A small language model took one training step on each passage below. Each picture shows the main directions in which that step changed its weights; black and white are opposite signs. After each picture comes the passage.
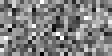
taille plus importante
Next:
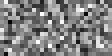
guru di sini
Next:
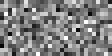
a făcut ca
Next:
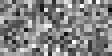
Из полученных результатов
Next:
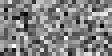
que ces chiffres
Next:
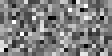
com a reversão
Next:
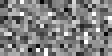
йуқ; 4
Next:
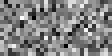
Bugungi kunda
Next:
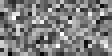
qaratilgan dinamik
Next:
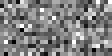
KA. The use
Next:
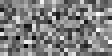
nav va shakllarini
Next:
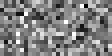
– ildiz,
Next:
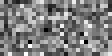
reflete uma tendência
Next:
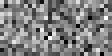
geçmiştir ve
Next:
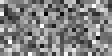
la disminución
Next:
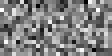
va uni ijro
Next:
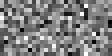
do latim.
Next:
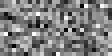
які піддалися
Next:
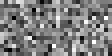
een sociale taak
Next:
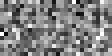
bedeutet jedoch
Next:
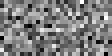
systèmes de partis
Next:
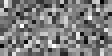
Durée du
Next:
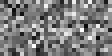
of Health and
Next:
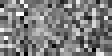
– қишлоқ
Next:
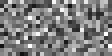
Tajo PGOU
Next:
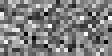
turadi. Shuning
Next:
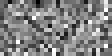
“O‘zbek tili
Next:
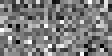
свое значение на
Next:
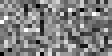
así lo menciona
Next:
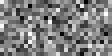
1 kg sut
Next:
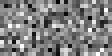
obtidos do
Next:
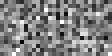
exclusão: as
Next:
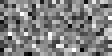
- Elektr
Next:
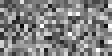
haqida // Xalq
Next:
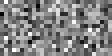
motivação por não
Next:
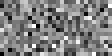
beradigan oilalarni
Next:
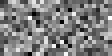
conductas muy
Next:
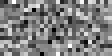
yang diinginkan
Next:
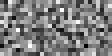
условиях экологизации экономики
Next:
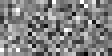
немецкого языка
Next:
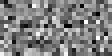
shulardan faqat
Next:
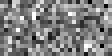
leren kennen
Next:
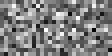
taken from different
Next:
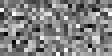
Toshkent viloyati
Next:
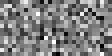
en que las universidades
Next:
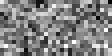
ham jismoniy,
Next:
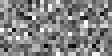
Limpeza de
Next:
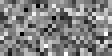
ham katta ahamiyatga
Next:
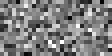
with Autism
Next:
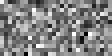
belgilangan. Har bir
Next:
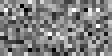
imperiyasi tomonidan
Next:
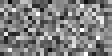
en el área de la
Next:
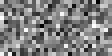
do treinamento,
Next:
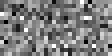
za straty,
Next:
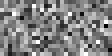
zotining global
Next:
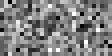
direito privado.
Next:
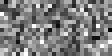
tadqiqotlarning zamonaviy usullariga
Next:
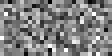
en la comunicación e
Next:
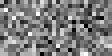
в Российской Федерации.
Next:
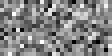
gezielt zur
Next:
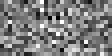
a cargo, lo
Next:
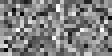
a entrar em um
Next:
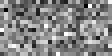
влади України, які
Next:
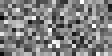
Editorial board:
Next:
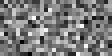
dotsent J.B.
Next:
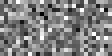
estudioso de la
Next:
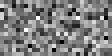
modern metallurgy
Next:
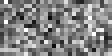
AF inherente
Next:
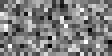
asosini tashkil etadi.
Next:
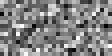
limbaj, prin
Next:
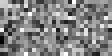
penting yang
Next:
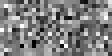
Door samen
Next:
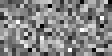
telsiz ve
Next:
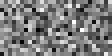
de quinze
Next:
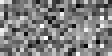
если имеется
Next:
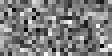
quinta parte.
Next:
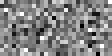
вазифа ва
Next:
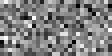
agosto del
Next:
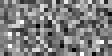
Так на початку
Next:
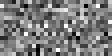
рішення Ради
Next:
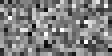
olimlarning xizmatlari
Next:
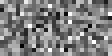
v pásech
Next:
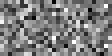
DE NORMAS
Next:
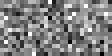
объекти кенг
